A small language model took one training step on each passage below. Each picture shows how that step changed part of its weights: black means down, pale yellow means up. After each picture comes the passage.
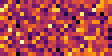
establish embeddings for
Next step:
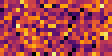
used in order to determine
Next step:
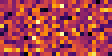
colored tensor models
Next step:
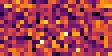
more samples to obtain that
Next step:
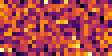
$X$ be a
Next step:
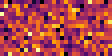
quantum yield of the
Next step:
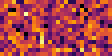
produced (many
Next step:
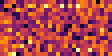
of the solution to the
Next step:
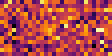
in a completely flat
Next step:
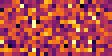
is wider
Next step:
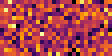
rate to the angle between
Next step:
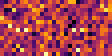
energy shift due to
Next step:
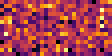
we define $M
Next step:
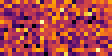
repetition in the
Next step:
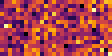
solved using an
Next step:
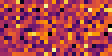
The use of these techniques
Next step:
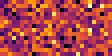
end of parameter space,
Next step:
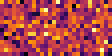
of generality, a
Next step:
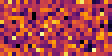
profile, the peak
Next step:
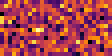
all $n$
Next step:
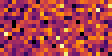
VHE}$, as shown
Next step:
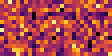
matrix powers, the
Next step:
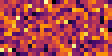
$U$ with
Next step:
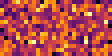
characterization of the
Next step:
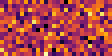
if $codim
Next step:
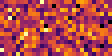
many chameleons
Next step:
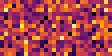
It turns out that
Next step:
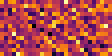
our model. Based
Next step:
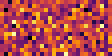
National Natural
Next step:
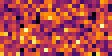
Subtracted differential
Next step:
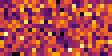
perturbation of black
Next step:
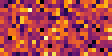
is negligible
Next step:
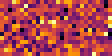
by a same-order
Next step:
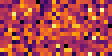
the gamma distribution.
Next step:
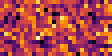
what follows we will call
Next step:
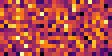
{author} {\bibinfo
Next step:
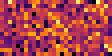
obtained $c$. The
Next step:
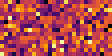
The equations of ideal
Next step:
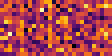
we infer that
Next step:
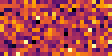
feature leads to a number
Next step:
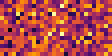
the spirit of
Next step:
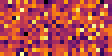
magma ocean
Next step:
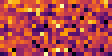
$L \subset
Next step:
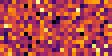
customers will
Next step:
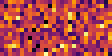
and MELD
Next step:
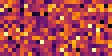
Do there exist
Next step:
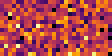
the electrons and
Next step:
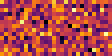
chain [6,
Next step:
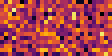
let us count the
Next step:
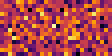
the projection $\pi
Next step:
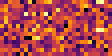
linearly compact in the
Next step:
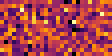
injective for $p
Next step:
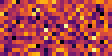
enumerated in increasing
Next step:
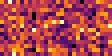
interval is, the better
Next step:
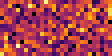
and also $(5)
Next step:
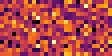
is a number of vertices
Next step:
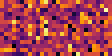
to be compared for
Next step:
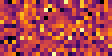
date has the same
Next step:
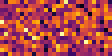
order of $a$
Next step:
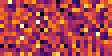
of porous
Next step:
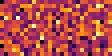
other and merge
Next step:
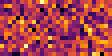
with increasing $\lambda$,
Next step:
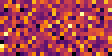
For each $1
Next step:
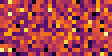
$$\langle m
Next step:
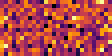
been accumulated
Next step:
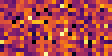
for the remaining
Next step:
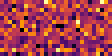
be noted that these
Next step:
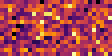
soft constraint
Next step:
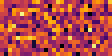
\quad \pmatrix{
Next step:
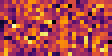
by means of the
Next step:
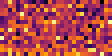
future null
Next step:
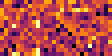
element $\infty \in
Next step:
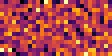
$E$ into a
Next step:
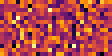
inducing line field.
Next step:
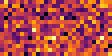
contains a basepoint.
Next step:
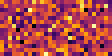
the five-site
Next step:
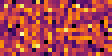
\geq (\leq)
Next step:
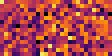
the main result directly from
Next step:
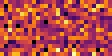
is \textit{a
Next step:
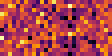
Hubble parameter being
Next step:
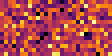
quantum subsystem is
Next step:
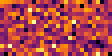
which simulates the
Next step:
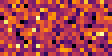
being a follower.
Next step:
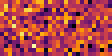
relation $\sigma \leq
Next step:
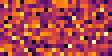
our multi-modal
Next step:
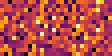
puis de
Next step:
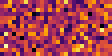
than $r$.
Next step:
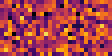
the colors and of
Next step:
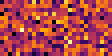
the number of boxes
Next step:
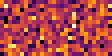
the students enter
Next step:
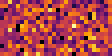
frames. The
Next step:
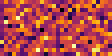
phase arrays
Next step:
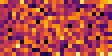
t) &\coloneq
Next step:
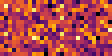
= \xi$ for
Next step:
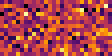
super-operator taken in
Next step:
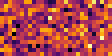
in $H$. Since
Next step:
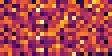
bound on work fluctuations
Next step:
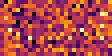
day at the
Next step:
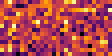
$\theta \in
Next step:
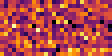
$32$ levels
